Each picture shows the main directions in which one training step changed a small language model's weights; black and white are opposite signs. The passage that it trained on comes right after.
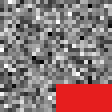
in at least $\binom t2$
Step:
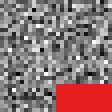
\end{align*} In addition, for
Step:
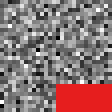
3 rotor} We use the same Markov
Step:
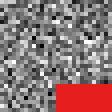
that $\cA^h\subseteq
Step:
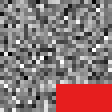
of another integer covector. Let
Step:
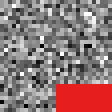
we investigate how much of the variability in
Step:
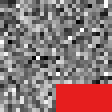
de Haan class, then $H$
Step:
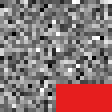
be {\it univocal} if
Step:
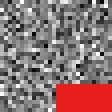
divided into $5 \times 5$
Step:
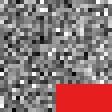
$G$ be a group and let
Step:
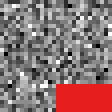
and multiple of $r$ &
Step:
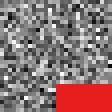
size of the output for each forward pass of
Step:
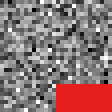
$E$ is an infinite dimensional Hilbert
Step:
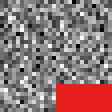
absolute Galois group) is symplectically isomorphic
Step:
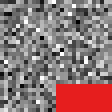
positive $\alpha$-stable L\'evy
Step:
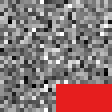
shows the system is indeed low-dimensional as
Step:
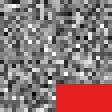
and a given shift-period length
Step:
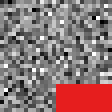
$b$'s remain distinct and the
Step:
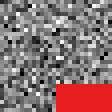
here to have an explicit representation to generate orthonormal
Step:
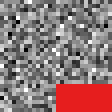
now (in the long last!) to
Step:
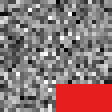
defined on a sufficiently rich domain, we
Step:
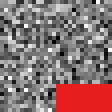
in Eq.\eqref{eq: f
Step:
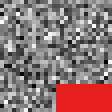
satisfies our requirement. Next we consider the set
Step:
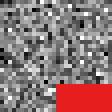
$ at each step, we obtain
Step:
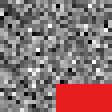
Theorem. \end{itemize} We obtain
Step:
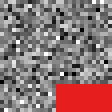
to the martingale representation theorem. In
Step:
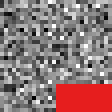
path from a point $x\in
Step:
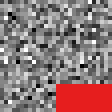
times to 89 times time than Pattern
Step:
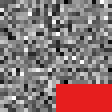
the case $q=1$ the series
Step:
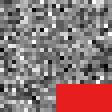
$\mathbb{Q}_p$. Then we
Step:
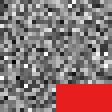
T \). So if we choose \(\delta
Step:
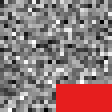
basis $ \mathcal{B} $ for
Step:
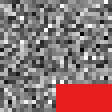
particles. Note that \begin{equation}
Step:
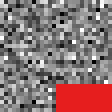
martingale transform inequalities were used to study
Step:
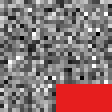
expressed as a linear combination of the values of
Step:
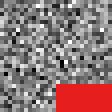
this condition is not sufficient. Take for
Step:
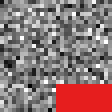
say $g$, has to divide
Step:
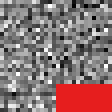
if $R\geq R_k$
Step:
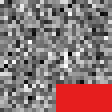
= 1$, since $x$ is a
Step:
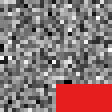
$\sigma$ and the definition of
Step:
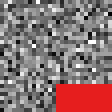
observation: a nonnegative integer valued random variable
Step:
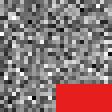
estimator will achieve the minimax estimation rate
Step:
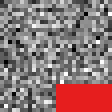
say, the square roots of the eigenvalues of
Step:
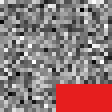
that a split epimorphism of split
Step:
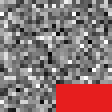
potential function and $a_k$,
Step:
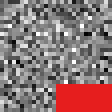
2. The Sato-Levine
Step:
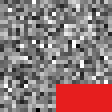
: F(X) \otimes
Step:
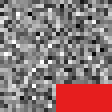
then it will be a subgraph of G.
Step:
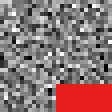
volume, i.e., if
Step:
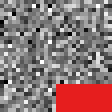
normality of pluricanonical
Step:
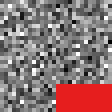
is the HMF module of a higher
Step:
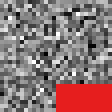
to find a correlation term in the energy
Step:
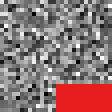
polynomial $c_{Q}\left(
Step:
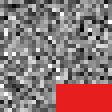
bounds. The experiments demonstrate that the
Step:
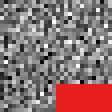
the averaging formula \begin{equation}
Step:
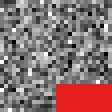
$\Bbb Q_p$ and let
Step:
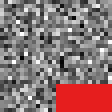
(panel b) and the
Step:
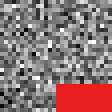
and a set of ``outgoing"
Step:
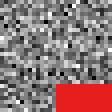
resonance, and there are many studies
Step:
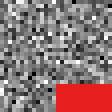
Gunawardena's crucial insight
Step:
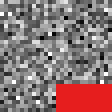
system with a maximal invariant set $K$.
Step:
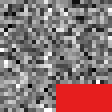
Burg. 's Jacob laan
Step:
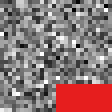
$\check U$ is connected, so
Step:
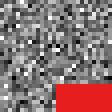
is an injective object, the functor
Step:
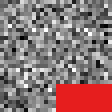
8$ such that its Galois group is either
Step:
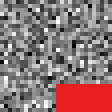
map it to a projective space. The fibers
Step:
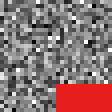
other. Let the restriction of the form
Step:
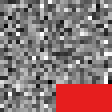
for $N < \infty$. Here is
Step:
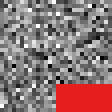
finite subgroups. Suppose that $G$ acts
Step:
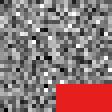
show that for $0<t\ll
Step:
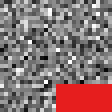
I$, then we have that $ \overline
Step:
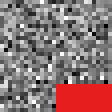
smooth functions with compact support. We denote by
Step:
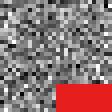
constant. Here $a_i\sim
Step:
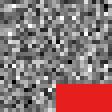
and $y$.\par \noindent
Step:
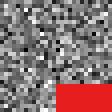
\leq c. \Eeq %
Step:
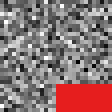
geodesic is a global minimizer if and only if
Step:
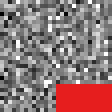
eigenvalue of the Dirac operator to which is
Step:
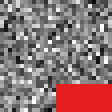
sheaf of the covering surface of an almost generic
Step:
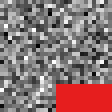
fixed manifold for which $I$ is
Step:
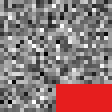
processors increases. As expected, for small
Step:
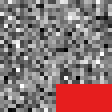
of relative velocity is small enough to be
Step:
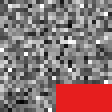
properties for $\mu>0$ than for
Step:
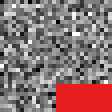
We refer the reader instead to the survey
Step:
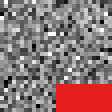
proof of Theorem 1 are rational numbers and that
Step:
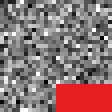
gluing space of two subsets of
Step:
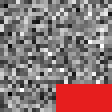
\Ab$ there are isomorphisms $$
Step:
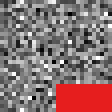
a tree and since the direction vectors $\partial
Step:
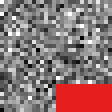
use LHS on the indicated
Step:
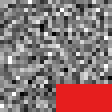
\begin{Th} Let $\D $
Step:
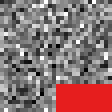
final tail so that the final tail
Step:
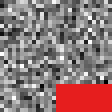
Ground truth phantom.
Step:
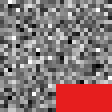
in Tb} Consider a family
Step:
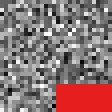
the $N_n$ for all large
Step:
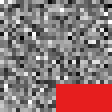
on a wall. It was
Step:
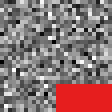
$\kk$ is as in case 2 and
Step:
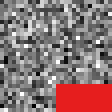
Obviously, $g$ is a morphism
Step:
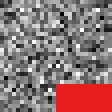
vertical} edges, running ``up''
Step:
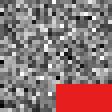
the orthogonal of $V_1$ for
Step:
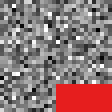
Proposition 5.2, and we must show
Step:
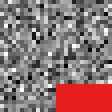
of $\prod_{i\in
